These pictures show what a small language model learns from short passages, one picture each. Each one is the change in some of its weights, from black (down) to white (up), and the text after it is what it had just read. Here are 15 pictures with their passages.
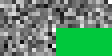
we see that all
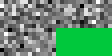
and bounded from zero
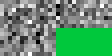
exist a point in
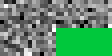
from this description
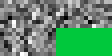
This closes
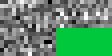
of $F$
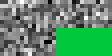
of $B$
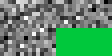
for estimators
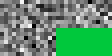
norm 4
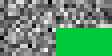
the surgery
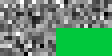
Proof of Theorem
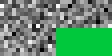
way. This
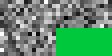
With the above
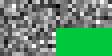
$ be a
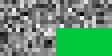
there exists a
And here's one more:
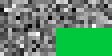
\and Le
